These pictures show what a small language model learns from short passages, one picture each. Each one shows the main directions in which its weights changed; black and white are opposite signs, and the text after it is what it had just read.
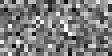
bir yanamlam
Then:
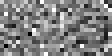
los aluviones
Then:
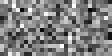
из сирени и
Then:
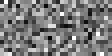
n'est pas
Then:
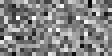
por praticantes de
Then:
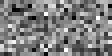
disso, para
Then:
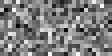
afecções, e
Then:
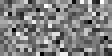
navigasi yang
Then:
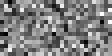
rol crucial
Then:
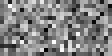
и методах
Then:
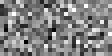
tornos de
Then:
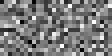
presented. -
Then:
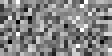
но и для
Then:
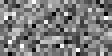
та науковими
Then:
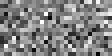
оно не може
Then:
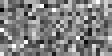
olish jarayonini
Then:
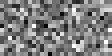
Vienna and
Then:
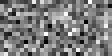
de 7 km da
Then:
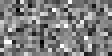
va poya)
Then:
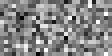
forma oameni
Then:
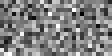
seen with
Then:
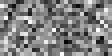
as atividades de
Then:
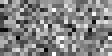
які також
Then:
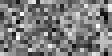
slime as
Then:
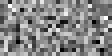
и социальным
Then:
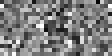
nichts mit dem
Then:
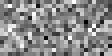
latina durante
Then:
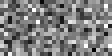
що саме
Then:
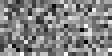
беа и
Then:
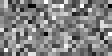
en medicina.
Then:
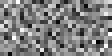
în procesul
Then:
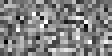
em geral duas
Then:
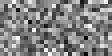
enfants 10
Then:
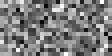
(donde se
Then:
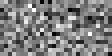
were also
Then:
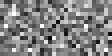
dos dados foi
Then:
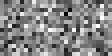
rivojlantirish tobora
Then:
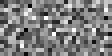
bu orqali
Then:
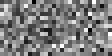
sub forma unor
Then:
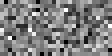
Frente a la
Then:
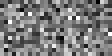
la Ley en
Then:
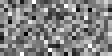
investigaciones o
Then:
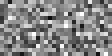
на более
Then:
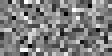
garras -
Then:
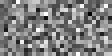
se torna en
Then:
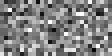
pelos Autores
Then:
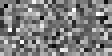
mg N5,
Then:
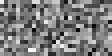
comuns ao
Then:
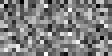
de conhecimento e
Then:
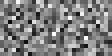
entrenado en
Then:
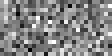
exemple une
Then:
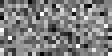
Do total
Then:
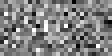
a w opinii
